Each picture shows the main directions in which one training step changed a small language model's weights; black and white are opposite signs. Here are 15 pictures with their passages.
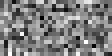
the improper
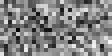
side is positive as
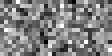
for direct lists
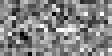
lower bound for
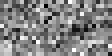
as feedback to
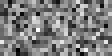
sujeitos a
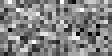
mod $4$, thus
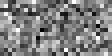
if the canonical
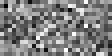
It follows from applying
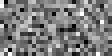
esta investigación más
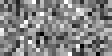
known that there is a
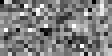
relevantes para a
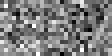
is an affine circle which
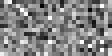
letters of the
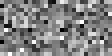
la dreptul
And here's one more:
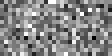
we similarly obtain
